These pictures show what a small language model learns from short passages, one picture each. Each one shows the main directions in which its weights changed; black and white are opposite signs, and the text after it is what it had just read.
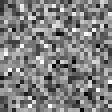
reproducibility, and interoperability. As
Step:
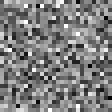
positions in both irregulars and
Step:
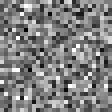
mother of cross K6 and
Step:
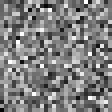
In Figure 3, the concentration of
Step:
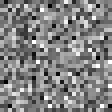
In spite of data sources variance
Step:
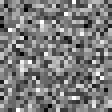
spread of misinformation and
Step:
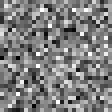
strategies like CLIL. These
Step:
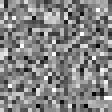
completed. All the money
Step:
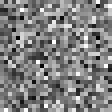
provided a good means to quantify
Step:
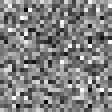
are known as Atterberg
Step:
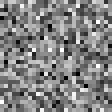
& Khitzova,
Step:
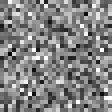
implications. A book
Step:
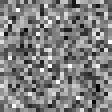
dimensions. Commercial
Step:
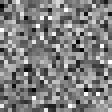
them in having access to current,
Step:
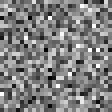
(Cera, V. and
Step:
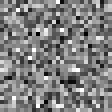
observed in several years in Central- and
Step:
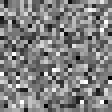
ground units, it can provide a
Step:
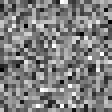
[13] can be administered in
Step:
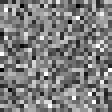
silver extraction, and local
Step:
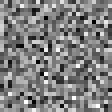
rounding to the nearest
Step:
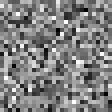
areas improve living conditions and enhance the
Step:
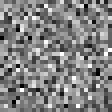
When using multiple transmission rates,
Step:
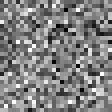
to the metal which is to be
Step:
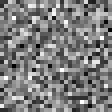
vowel quality is retained while the
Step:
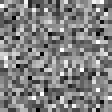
model THE USE OF
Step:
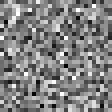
in the field of noncovalent
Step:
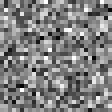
characters, one with only radula
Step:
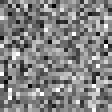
with their commuting. Shi,
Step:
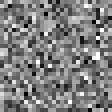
education and primary science education.
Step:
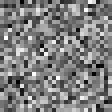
shows that the Boarding School
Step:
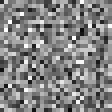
was caused by fatigue
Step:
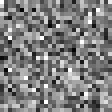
potential for launching citizen
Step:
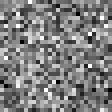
and students consider evaluation of teaching
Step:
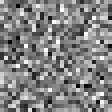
above this threshold would likely result
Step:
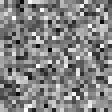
research on assembling genetic
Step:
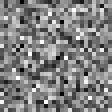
purified and detergent-lysed
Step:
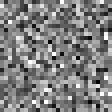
system obeys Beer's law
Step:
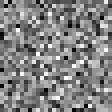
has been designed having in mind a
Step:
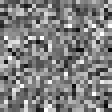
the drive end bearing
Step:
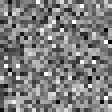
(“close” set-up in Figure
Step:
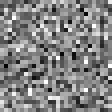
especially in the novel
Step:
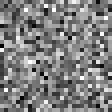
cost for organised disposal -
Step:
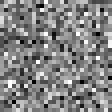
provided by a climate station at
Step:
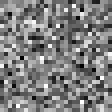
lidar and the Inertial
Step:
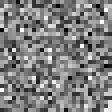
also sees the acquisition of knowledge
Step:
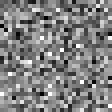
the dream of all Indonesian
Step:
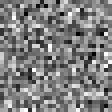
image concealing information respectively.
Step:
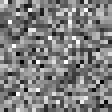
P + 180 K every year
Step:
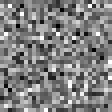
it Kyivan Rus and sees
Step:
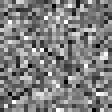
Equation (7) yields
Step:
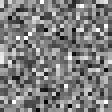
real-time transmission of physiological
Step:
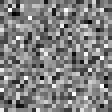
via nanoprecipitation method
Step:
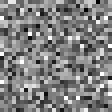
TV is able to smooth the
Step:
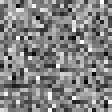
natural-based solutions, circular
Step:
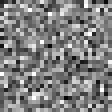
before further diagnostic methods are
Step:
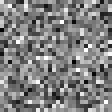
known global variation in invasiveness
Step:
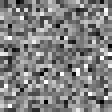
the annotation of images with
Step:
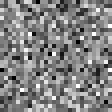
4, we analyze the SPO
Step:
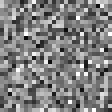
experimental studies. - To identify knowledge
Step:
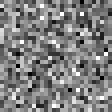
stage follows. In this stage
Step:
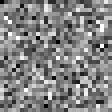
finally, assess the long-term
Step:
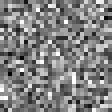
voucher specimen was
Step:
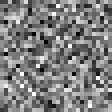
Despite their significant contribution,
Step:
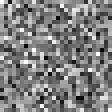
we present *Engenhoca*,
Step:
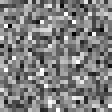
Râșca and
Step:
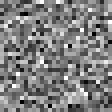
for impact testing in a CRAG
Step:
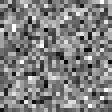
price range, while the automation of
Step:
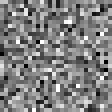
sleep time decreased. -
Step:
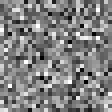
Italy Legislation,
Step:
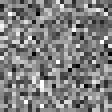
intrinsic fracture
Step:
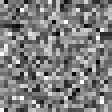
appear to appreciate and regard it
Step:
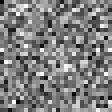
the Research Council of
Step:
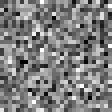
and the numbers one and two are used more
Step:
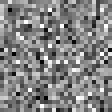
that narcissism levels of
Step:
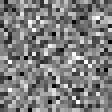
the neural health and difference in performance,
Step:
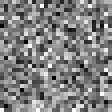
style of learning and communication. The
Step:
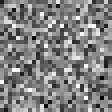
of severity and conception of
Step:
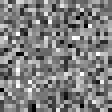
the *Natyashastra*,
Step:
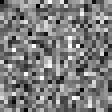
analysts. Size sampling
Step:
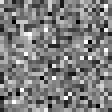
openly accessible digital interactions dataset
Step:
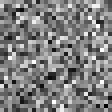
and Future of toxicology:
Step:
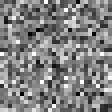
which may lead to loyalty to the
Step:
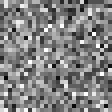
Care Centre Jomon
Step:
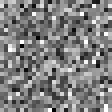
access technologies such as 5G and
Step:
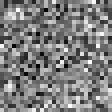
synonyms to ensure that they
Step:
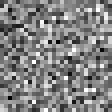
that 18 (16%) were cleaning
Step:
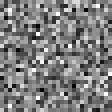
Pressure distribution over and under
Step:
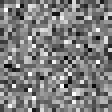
based on a non-inverting
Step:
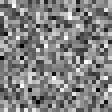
access to a wide variety of final
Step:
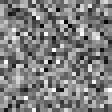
includes: - A **chat space**
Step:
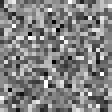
worrying about the probable effects of
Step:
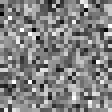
a servant, serving human purpose
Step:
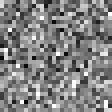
better risk and damage assessment within their
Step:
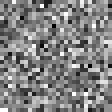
intensity of the company.
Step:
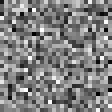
Huvila, I and
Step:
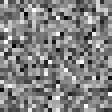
sample use five automobile
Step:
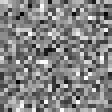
offers an alternative in managing education
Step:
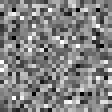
usage conditions associated with electronic products for
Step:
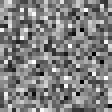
they have to keep Fig.
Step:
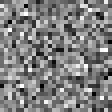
The calculation time on the CRAY
